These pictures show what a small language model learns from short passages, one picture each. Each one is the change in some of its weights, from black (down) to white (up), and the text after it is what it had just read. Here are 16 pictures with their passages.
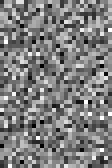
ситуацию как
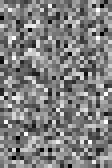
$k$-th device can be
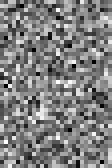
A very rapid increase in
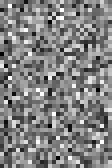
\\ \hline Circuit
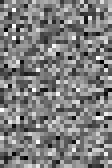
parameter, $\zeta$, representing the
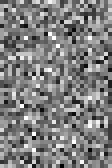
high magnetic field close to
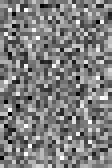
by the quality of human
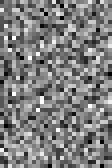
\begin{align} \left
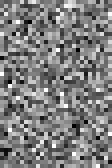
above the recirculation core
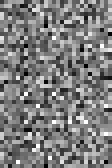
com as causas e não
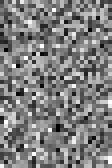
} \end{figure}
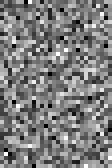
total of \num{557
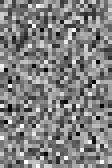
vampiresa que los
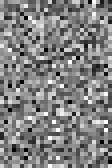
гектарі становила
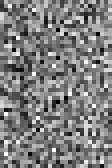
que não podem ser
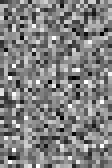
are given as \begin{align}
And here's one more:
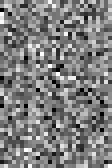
ao comportamento conceitual
